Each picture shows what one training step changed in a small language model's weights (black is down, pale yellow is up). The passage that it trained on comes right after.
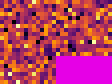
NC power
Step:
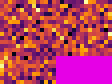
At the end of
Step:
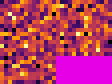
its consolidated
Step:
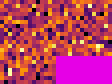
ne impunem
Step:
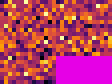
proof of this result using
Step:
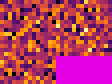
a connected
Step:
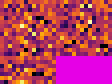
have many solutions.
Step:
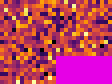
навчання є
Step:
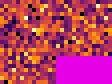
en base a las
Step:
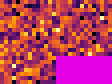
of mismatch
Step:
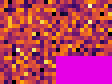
(zeigt an
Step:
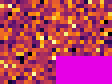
where $I$ is the
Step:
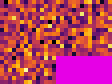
projeto devem
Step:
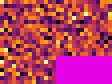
for classification
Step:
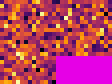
da PNCP
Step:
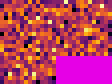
not pose a problem as
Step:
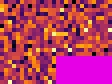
with determining,
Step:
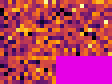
у розвинену
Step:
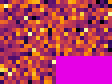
a closed product
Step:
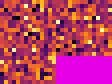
on national and local
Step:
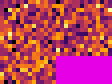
y juveniles
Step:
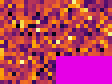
sufficiently weak
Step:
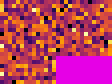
This number combination
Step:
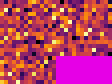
Next, the problem
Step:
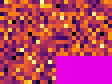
instância de
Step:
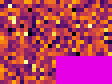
sido el canal
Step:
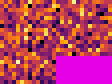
Imon haqida
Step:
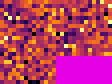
large time, we have
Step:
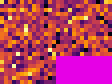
of Russian
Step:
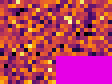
which can be easily
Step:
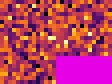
implemented in
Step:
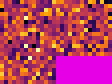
a line bundle
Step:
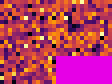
Mazur H.,
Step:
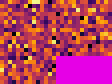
for localized (in
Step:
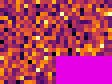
de los signos
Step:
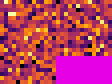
um único
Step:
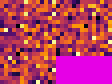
икки киши
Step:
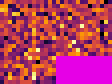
noting that in particular
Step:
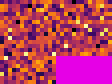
en dos grandes
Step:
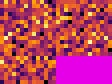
tahlili va
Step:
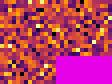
de réviser
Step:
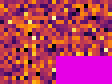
generators randomly
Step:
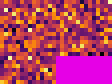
the definition of this
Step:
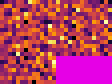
theory and lack the
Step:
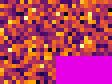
assigned one of
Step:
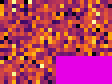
$h \in \mathcal
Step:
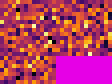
zina xonalari
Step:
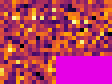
prime ideal in
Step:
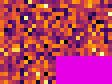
\hline {{\bf
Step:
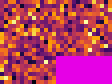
an immediate
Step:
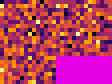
holomorphic forms
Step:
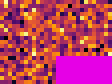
to the Aomoto
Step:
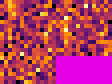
de l'IA :
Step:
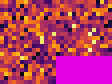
an energy
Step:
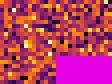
that the support of
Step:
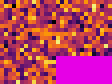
is devoted to the
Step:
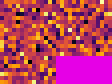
OF THE
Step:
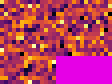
Investigar o
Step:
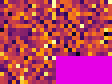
estudiantes para el
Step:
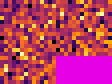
são selecionados
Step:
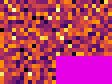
\in \Acenter $
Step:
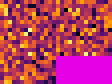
finding of a
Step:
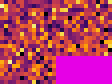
$m$. Then the
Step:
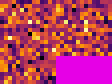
crossings of
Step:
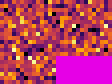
two immigration
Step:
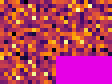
neglected by
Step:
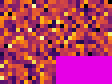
only realize a
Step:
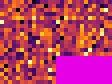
talento de sus
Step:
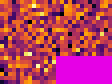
« modèle
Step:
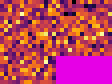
organisasi yang
